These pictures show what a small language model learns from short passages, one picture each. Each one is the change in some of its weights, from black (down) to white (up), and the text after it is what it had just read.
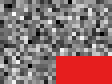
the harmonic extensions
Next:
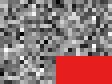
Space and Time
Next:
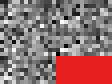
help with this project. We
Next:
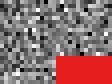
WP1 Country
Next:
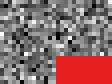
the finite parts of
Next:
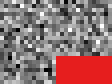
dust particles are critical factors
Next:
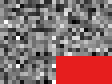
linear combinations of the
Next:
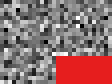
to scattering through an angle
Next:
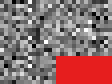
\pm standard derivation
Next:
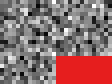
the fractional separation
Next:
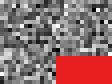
in the theoretical model.
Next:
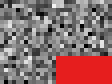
for each $k$.
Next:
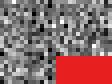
enlargement of
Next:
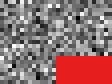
The quasihole normalization
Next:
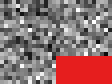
at some time, then
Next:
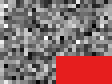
distribution obtained from reuse factor
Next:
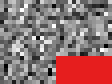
into account not only the degree
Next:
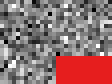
of this absorption,
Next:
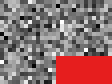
intelligent and
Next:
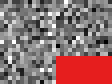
CSE, Roever
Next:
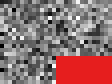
is the biggest
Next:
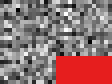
to illustrate how the framework
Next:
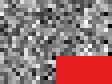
\Phi^M \circ
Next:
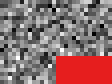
available in many use cases is
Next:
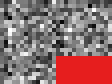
with spatial fields, the impact
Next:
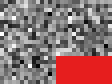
twenty – four
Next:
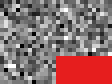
of the country's
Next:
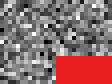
of Italy,
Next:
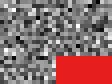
under discussion is quite
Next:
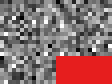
rate of side lobe
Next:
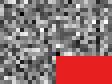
assign colours to
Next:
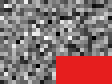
those of the quartz
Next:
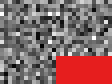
in $\v$ among the
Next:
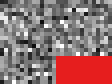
it thus enables
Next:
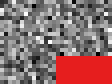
${\mathcal E}$ is
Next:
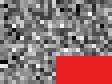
or product affects UX
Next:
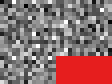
and Duration of
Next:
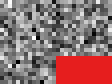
the convenience, the
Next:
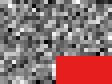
ductility fail
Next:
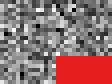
of hard photons.
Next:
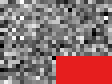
the biggest
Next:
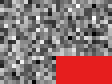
mix and 2 µL
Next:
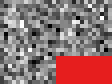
own biology may
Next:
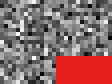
analysis is also extended by
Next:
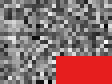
equating the coefficients of
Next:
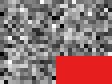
this was not the case.
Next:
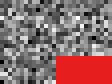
the enrichment of
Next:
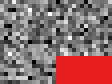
a countable group and let
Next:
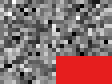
refined plate
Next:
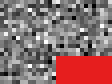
bound in turn by
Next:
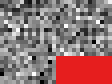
way to build a
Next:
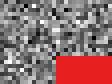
the infinite sum and integral,
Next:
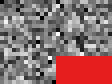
Spanish learning programs
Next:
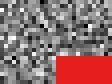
in the \ejets
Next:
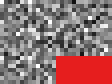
\geq 0 \quad
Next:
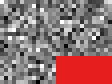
need the gradient estimate
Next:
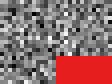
Rev. Res.}\
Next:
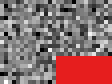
$A$ in the definition
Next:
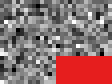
its maximal value for
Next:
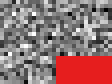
\text{if } \
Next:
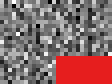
derivatives of the
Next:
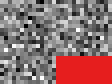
Research (ISSN
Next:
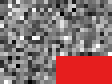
of the first generation.
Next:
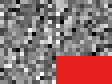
$\Delta$ is the frequency
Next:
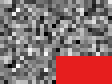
the governing equations over each
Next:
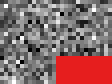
negotiating table &
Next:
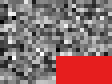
an overview of our previous
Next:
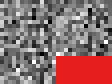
Tree and Random
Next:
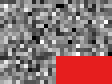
stochastic nature
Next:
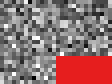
in those patients who had
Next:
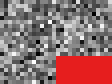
state with large entanglement.
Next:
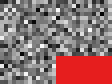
do. But certain
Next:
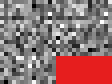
+ \beta$ on
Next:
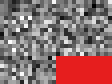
the unnormalised next
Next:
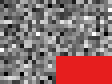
DHA supplementation
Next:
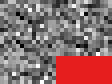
is based on widely
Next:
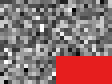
to the equations. \item
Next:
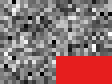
Verilog and
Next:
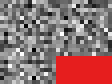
influence alongside the
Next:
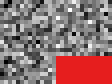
model outshines other
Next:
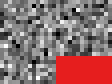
within the white matter of
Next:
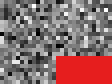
extra coordinates. Because
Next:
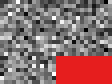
complex manifold. For high
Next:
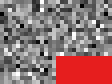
All the X-ray
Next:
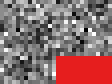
formulae for trivariate
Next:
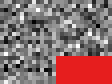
bivariate risk
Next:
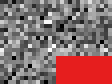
3 for spin-1.
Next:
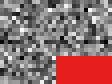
a fast hadron up
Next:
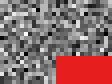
is intimately
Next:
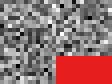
prototype allows to
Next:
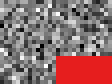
estimation methods often combined
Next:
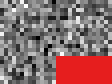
every ordered pair of
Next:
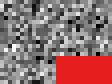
Data quality plays an important
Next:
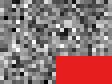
values for an individual star are
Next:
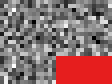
for each of them,
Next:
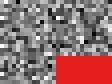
the total flux from 0\%
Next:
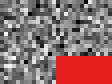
the remaining cases for the
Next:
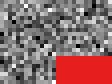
the formation of solutions for
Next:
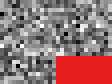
or 'conflict
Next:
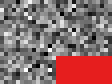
of the equation are very
